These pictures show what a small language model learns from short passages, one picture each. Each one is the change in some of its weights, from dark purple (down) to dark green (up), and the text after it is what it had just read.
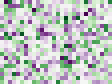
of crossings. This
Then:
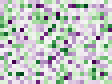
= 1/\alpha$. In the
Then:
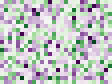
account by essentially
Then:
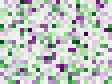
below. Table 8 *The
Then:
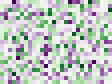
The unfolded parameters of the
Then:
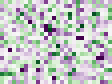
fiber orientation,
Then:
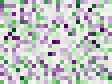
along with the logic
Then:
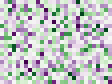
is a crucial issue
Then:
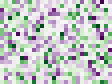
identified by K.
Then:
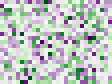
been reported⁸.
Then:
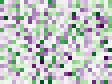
One way to account for that
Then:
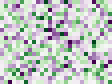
is decaying to zero along
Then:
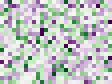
objective is to minimize the
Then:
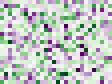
triggering stage,
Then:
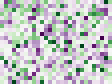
of the following parameters independently:
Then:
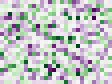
high directional concordance
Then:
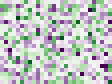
and it follows from the symmetry
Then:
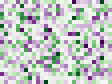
which has at any time been
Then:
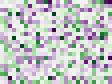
makes it possible to
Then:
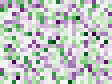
time points $t = 0$,
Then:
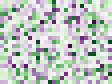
counts Definitive
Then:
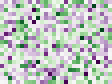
and determine selection
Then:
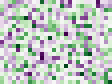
i.i.d. data.
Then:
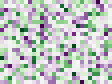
A. Furthermore,
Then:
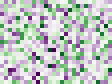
following important lemma is
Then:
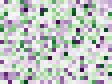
X}$, unstable at ${\cal
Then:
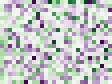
are divisible by
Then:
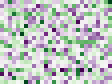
herein are accurate,
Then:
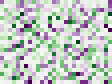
\begin{eqnarray} \sigma
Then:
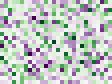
if the recommendations are
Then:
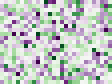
met, the content search
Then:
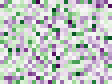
the material director
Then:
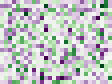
most important quality a
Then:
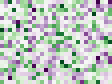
3.3. Development of
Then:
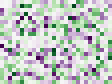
18 Sco and the
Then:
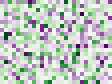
I.G.V. and
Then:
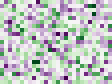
the objective function's value and of
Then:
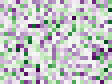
editor, associate
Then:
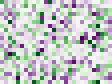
$$ Finally, letting
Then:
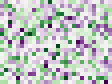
ds, $$ where
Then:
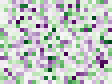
4 hours. The contents
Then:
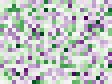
a distinctive complication
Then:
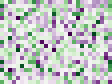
metallic leads is
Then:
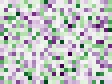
Services Themes
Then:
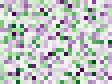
of outages, and
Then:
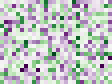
with the chaos system,
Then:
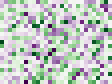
the formula:} $$
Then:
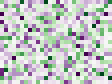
spike towards
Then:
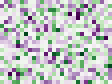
cost per unit time and
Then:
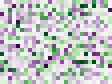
previously thought due to
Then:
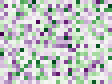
through in-depth
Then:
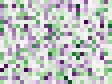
key performance metric. To
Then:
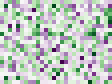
(HF) approximation is
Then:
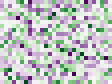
about oneself in connection to
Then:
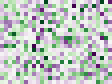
it has been shown that if the sum
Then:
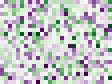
to the control. The different
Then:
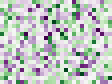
\textmu m. The
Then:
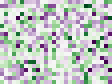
of China,}\\ {\small
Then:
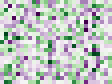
prospective asylum
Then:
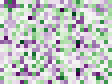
of air ventilation systems
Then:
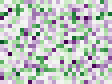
always possesses the
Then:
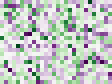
of IND in rats.
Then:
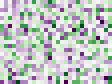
Statistical Analysis:
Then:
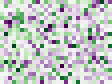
the problem has a single optimizing
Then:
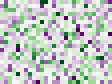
for all $h'\in
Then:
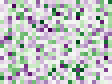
a boundary, like a
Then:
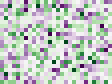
triggered events.
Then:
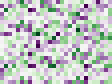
outcome. The dataset under
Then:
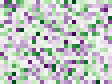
of $N$, the group
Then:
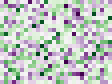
when dividing both sides
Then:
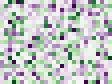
of the TIG welding
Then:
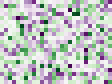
for Scientific
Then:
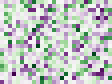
\end{figure} After
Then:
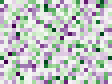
for optically thin dust
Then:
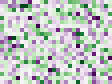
of estimators {50,
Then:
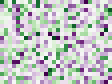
division into new modules does
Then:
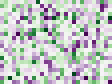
Therefore, $P$ should not
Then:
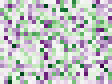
order BZ's. The
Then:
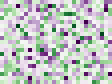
Associating with six
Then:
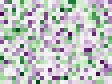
real and positive. Let $\phi$
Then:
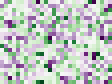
the gravitational field equations
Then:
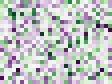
the Yang-Baxter equation
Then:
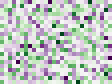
Chen was supported by the
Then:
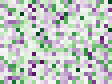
that the network was overloaded
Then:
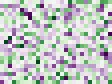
N^N)\subseteq \mathbb
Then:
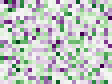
offer an extra
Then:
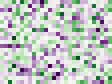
Taylor cone to the
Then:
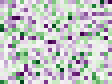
structural monitoring, and
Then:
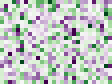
regression to represent the
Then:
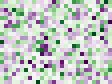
All the remaining terms come
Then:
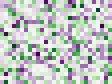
artistic and aesthetic
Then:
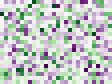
on their intrinsic properties.
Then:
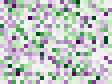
of a grope, an
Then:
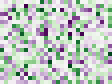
Serre functor in
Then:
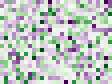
location was almost
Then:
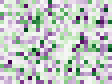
panel:} The flux
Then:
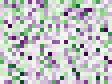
to find a random variable
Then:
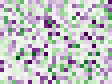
indicate similar behaviors of the
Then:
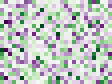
equally divided by a
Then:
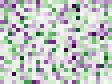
issuance. Sovereign
